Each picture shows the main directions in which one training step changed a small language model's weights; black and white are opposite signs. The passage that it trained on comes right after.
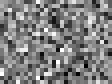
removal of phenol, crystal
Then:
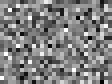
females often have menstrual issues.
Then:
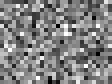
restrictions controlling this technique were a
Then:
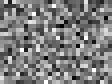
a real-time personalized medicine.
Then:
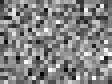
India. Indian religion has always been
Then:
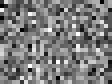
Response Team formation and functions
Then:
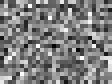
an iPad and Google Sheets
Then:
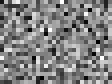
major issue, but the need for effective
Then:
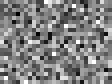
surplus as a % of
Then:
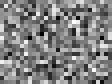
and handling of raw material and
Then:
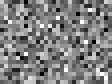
Need For A Lightweight
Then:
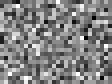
known¹⁸ that the difference between the
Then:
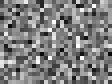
fractures at other sites and 16%
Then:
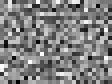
activities, low NDVI, high
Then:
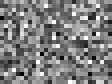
anthropologists and art historians.
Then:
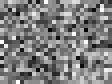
las relaciones sociales
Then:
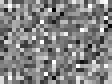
territories, its efficiency, and
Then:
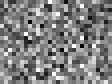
between ‘this’ and
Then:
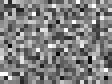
a small percentage of 5% of the
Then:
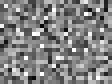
and, in fact, for this reason
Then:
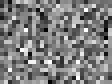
enterprise business plan assignment; -
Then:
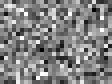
is neglected. The proposed platform
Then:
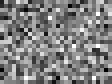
Preparation of DEM
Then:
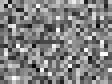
(Fourier Transform
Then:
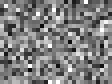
and communities. In this process, individuals
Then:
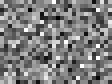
internet searches; b) Digital
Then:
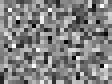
palustrine, based on their
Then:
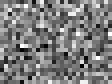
compiled with inclusion criteria from past 10
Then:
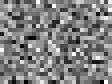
capabilities and needs of each student, based
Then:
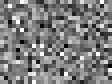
be integrated into the seminar:
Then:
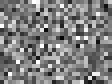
indicate that *Asparagus*
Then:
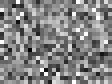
American Society of Plastic Surgeons
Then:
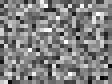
= \text{angle3} +
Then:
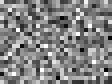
promote the appearance of a local maximum
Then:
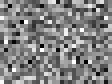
LED chip are more influential
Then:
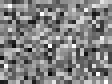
disease area. It includes an overview of
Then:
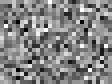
competence. 1.2.
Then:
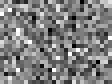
prepared by sol-gel
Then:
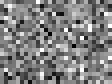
field is typically the first stage in the
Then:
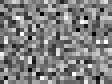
measure how much influence the competence of professional
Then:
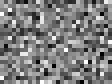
tuning of stimulation thresholds in
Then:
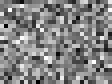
perceived, the process of cognition is
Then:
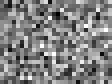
future purchases. You can view
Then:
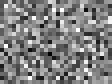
and half of them are in the
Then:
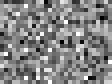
consists of 4 antenna elements with an overall
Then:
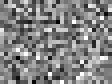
the latest release 4.0 of
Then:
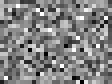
milk production. At the farm or individual
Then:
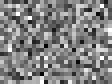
common options include: Consider including the
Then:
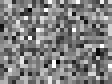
language and the creation of artistic
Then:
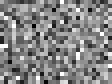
probability to get important fading is less
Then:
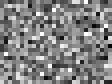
by teachers at school. No student reports
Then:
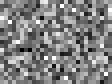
and geocomputation. This
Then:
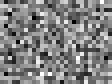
57. ⁸ Directive
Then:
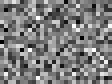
can provide the best influence in increasing
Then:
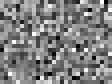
that, in the majority of cases,
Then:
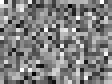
compatibility with a number of
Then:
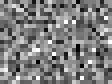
the regional brand should bring to
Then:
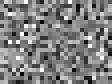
III, the main result of mean square
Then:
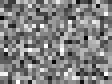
AND THE DIFFERENCE
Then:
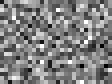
The data on gender difference was summarized
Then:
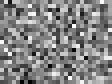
aleatoric uncertainty refers to
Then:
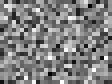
statistical analysis, graphic materials, preparation
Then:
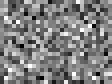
eat, you unhappy
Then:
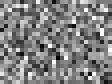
plants sprayed with various levels of
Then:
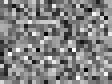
the mother and baby.
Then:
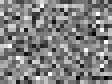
request from the corresponding author.
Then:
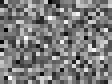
Tertiary Institutions in
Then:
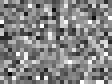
of India's total workers are employed in
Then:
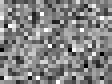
eliminating the adsorption of water.
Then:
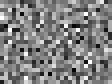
her private sufferings in her
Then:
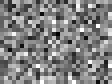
impacts intensify, access to
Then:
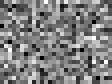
lead to the discovery of new
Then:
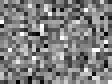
of the harmonic development are the leading
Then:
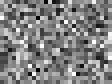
To validate the neutronics and
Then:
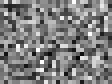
quality [58,59]. Different
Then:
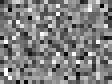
pandemic, a switch was made in
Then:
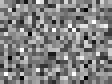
feasibility in a real-time
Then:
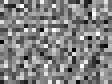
the clinic, the boy
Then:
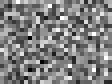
as well as bivariate analysis
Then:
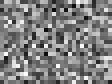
individuals who have deradicalised or
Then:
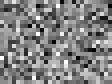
can give more attention and care while
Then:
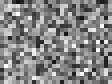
challenging task. Three laws are considered
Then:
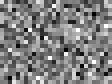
radical promoting non-transferrin bound
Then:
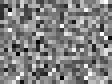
2011 code. 2. Parallelisation
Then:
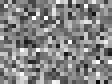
and opening a 3D printing
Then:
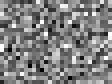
trees, and seedlings better
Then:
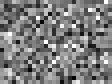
are available and also influences which foods
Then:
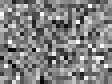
exposed to occupational health hazard
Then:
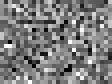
the GDP. In today's digital economic
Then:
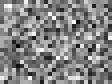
are available. This project could set the
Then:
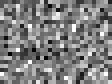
that the cost could be passed on
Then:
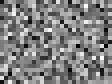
she received her PhD in Information Technology
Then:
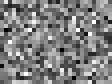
an opportunity for the participant to express
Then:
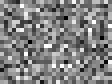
error between each predicted word and the corresponding
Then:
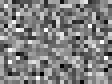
part, 82 which brings the
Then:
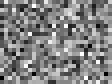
Application and Research center
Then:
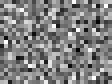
is adapted to avoid the
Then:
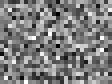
failed, allowing flames to
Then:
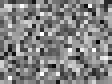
were obtained by [1] in a
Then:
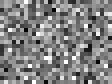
has risen by 0.89
